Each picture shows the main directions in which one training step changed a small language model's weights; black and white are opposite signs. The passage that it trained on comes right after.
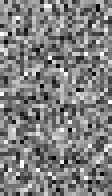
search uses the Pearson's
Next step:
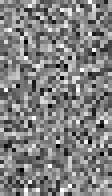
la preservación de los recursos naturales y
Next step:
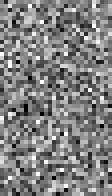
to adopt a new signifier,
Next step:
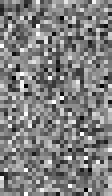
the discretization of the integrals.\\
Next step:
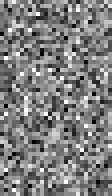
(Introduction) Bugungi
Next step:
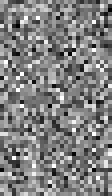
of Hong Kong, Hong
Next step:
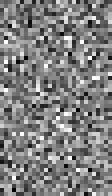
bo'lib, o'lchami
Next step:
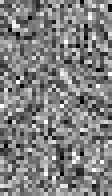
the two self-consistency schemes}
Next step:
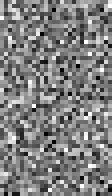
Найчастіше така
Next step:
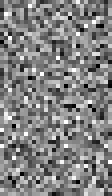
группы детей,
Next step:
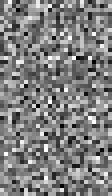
the NV and the graphene.
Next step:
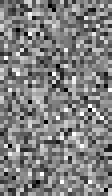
VALLE; PERIODO
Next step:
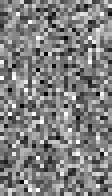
is solved. Next, a
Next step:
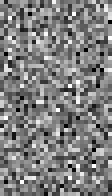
ран. Для подальшого
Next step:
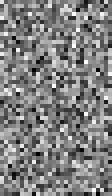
presença deste número avultado de
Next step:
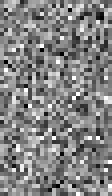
systematic uncertainties due to ``continuum
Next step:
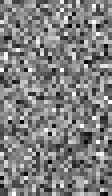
залежати вибір
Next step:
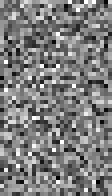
with the STACEE average flux.
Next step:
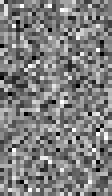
product betulin. *European
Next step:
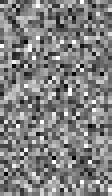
the stability of the RS solution, we
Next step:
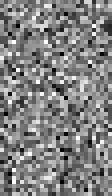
monotonic in that it keeps
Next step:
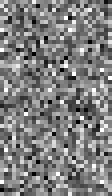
mechanics and quantum machine learning,
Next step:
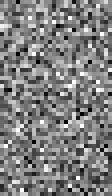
a low-energy effective model of a more
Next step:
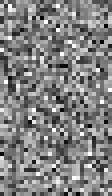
mulk, mulkning shakllari,
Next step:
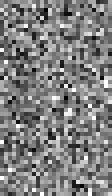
de engajamento entre os falantes
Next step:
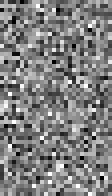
the expansion of research to higher-quality
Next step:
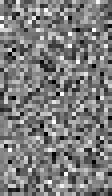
fractured consolidate
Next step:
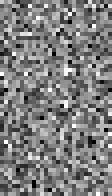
“Idade Média –
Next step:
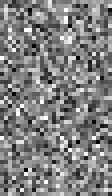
chunki bir nechta
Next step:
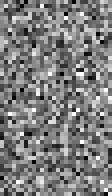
{NPG Asia
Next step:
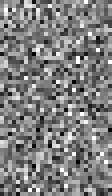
механизм происходит
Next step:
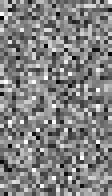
a negligible peculiar velocity
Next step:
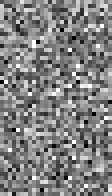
3, both of the lifetimes
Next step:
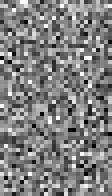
safety, we decided to
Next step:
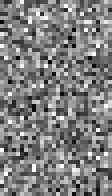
guiding wave'' perspective implies:
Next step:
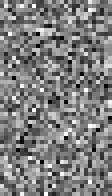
Hence the intriguing question about the
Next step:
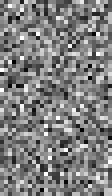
розилигини алоҳида
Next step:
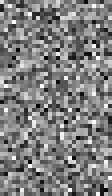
satisfying the anti commutation relation
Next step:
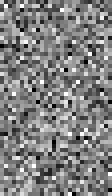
dikumpulkan dan akan
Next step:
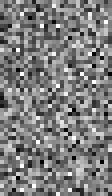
find a balance between reaching the
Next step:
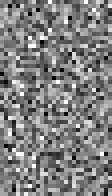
a identificação presuntiva de
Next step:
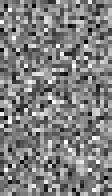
etib bo'lmaydi.
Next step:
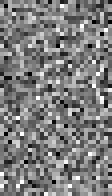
our work compared with a contiguous
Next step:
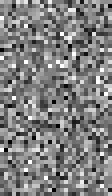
mobile base stations and
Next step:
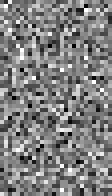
of the RS of the Kiev
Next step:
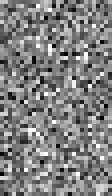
(or table model) or handheld
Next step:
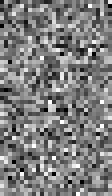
va qonun ustuvorligi orqali
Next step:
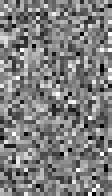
3 capítulos afim de
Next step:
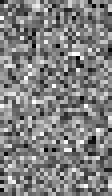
the fundamental representation of $U(N)$.
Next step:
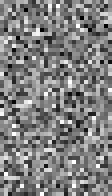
the handbag contributions to the Compton
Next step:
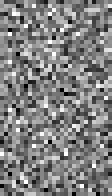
BINGO operation modes will be
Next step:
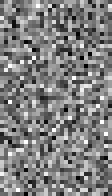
the behaviour of the program fragment:
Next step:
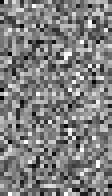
spectral energy distribution (SED) is very
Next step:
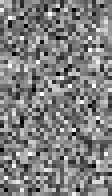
is circularly polarized. Its
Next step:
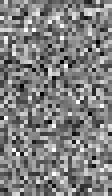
temporal solution, we defined 676
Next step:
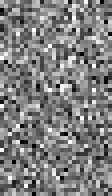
original chiral sum rules do not appear
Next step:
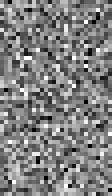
NeTermList Substitution
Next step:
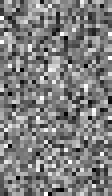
the barrier region is the opposite
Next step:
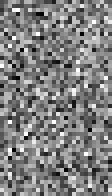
Lattes para este período,
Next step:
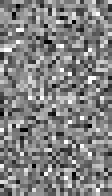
o‘sha bolaning o‘zi
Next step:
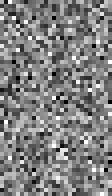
simultaneously, future work should leverage
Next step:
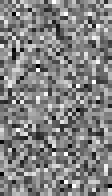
we make sure that individual particle areas
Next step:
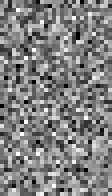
In the calculation, the blue background indicates the
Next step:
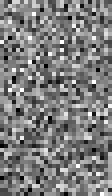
et identifier la dernière
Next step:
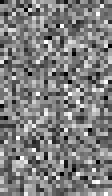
+ \bar n_i \right)
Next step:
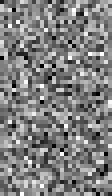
3}$ state that can be described by the
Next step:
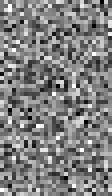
to’g’ri tashkil etish,
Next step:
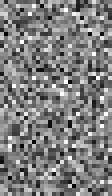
tarqalgan usul hisoblanadi
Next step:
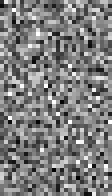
the variable $r' = r /
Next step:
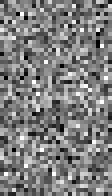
économiquement sous efficiente
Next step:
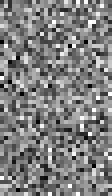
o'рни va yosh
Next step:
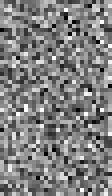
can effectively discriminate subtle
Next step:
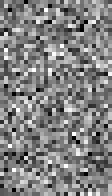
ishlatish" (texnika fanlari)
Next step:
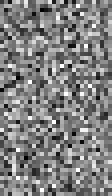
unable to destroy the local structure
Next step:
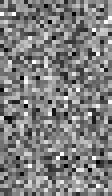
NV centers are damaged
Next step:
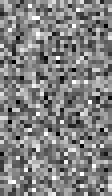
the $N_e \rightarrow
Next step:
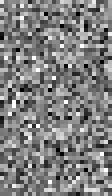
dispersion integrals one can make use of
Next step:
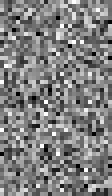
> T_0$. Rigidity
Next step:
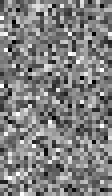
the domain growth processes for two different
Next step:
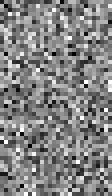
breakdown of SO(10) to
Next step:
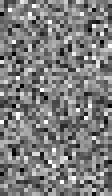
maintainers do not participate in
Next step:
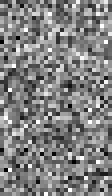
formulation of the model is when one has
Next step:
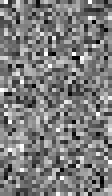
have the identity operation $E$ as maximum
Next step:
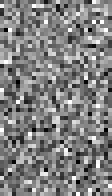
have also tested models with continuous
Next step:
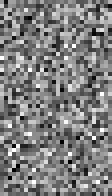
this direction. Figs.2
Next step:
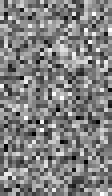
беременных, страдающих
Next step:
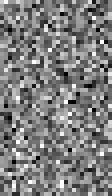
do Sistema Nacional de
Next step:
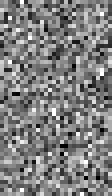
дастурда айнан
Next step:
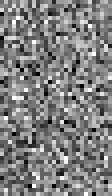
vier Fachbereichen
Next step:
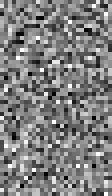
the drawings on the canvas are
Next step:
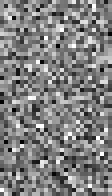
de forma contínua,
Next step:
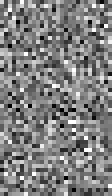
samples, Type-$A$ and
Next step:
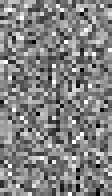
practices across scientific disciplines and
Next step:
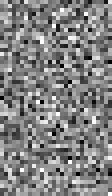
comparer peut nous aider à
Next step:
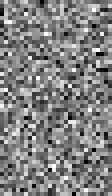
scientific results. The advantages of
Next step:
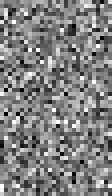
other. Moreover, this description breaks down
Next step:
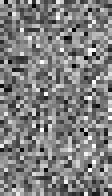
S11) at different temperatures upto 200
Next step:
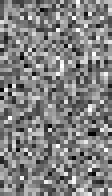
метан, тверді
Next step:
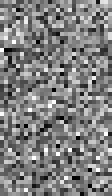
responden, selanjutnya
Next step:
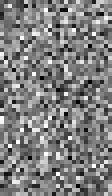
statistical and computation-theoretic approaches
